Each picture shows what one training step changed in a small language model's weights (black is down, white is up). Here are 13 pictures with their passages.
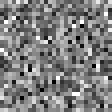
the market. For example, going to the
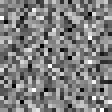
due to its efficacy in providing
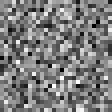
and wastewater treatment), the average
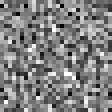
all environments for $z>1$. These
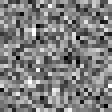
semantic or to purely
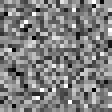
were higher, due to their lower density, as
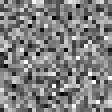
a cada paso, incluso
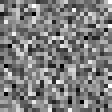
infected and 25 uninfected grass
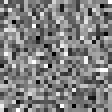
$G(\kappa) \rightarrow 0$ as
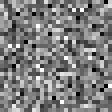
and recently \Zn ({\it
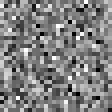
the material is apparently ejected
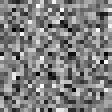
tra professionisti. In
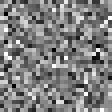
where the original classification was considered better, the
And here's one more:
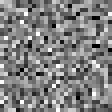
non-equilibrium molecular dynamics
